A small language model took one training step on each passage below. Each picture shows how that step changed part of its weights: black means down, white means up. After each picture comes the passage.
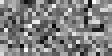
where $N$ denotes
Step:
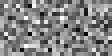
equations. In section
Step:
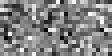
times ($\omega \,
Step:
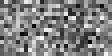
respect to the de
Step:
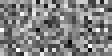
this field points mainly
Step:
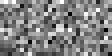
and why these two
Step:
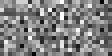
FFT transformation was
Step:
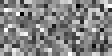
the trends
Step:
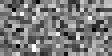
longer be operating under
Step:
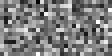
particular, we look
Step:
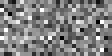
sum rules which are
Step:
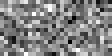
$\log X$ obtained
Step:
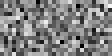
the traditional
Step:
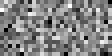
first glance,
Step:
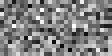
transport. \newblock
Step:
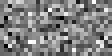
accrete onto
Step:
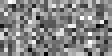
a sample. In order
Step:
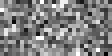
as the set of all
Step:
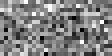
$\tau$, we see
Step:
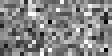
cuts). In
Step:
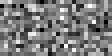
stars: statistics ---
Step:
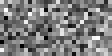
on the allowed
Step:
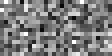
sizes of beads
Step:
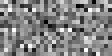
wave function the two
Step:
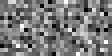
is also observed that
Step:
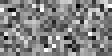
the following matrix equation in
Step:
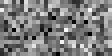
sent through a
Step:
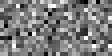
some of these models are
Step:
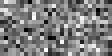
of $\Delta$, which
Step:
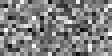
**Characterisation of
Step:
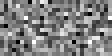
For the modeled
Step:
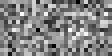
this ratio also reduces
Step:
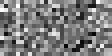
order to create the
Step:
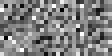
to realize the full
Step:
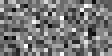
any face image
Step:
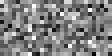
analysis, a widely
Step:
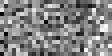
related to the observational
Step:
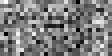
starting at order
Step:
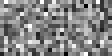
no error) are
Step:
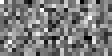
which is far from the
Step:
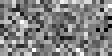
consumes most available
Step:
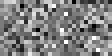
the difference in the resulting
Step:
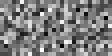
earlier, in
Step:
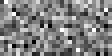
Education and
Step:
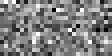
dual electrons and two observed
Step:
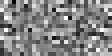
oscillations of the
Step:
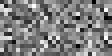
actions follow from an
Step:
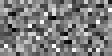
reflection, ac
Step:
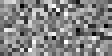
the computation of the relevant
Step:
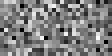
the National Science
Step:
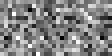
diagram is constructed from
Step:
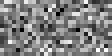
an interesting approach for
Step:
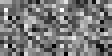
has critical points at
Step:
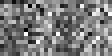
intertwined by
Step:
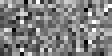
$s$ and
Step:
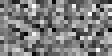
used propagation models,
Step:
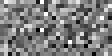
no distinction can be
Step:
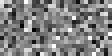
connected analytically the
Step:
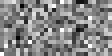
the velocity of the
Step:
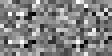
Goldberger and
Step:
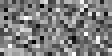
metrics. For
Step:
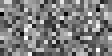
model, namely 2
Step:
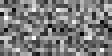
optimization techniques,
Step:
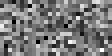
surfaces. One
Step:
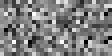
and J. L.
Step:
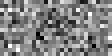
phase lag of the
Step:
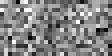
procedure is repeated
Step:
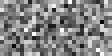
several angles in the
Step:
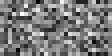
be of use for
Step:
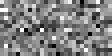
distribution will have a
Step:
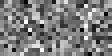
with DMFT. As
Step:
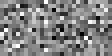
We reduced the data using
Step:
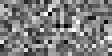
under conformal
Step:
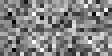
PN. The
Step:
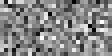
constitutes the ground
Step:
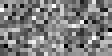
to the ones used
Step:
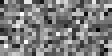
and different source terms of
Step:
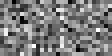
properties by measuring
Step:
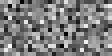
when evaluated on all
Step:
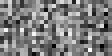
for hadron spectra in
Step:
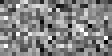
Material Physics Center
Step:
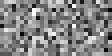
the present time a fitting
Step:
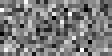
hypothesis is
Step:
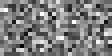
precision based on
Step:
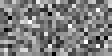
\quad 1\le
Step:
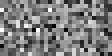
same area and same time
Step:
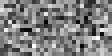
smaller than the mass of
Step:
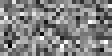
thus interact less strongly
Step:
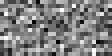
static coordinates.]
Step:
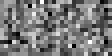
are determined with few times
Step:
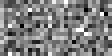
is insensitive to
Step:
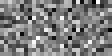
that the data can be
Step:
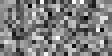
are generally unable
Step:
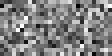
the Higgs sector
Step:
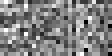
estimate of the mean profile
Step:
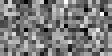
is asymmetric, but
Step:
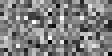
BPS equations} If
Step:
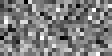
to Maxwell equations
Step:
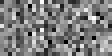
are transversal---is
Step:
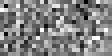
order to prove the
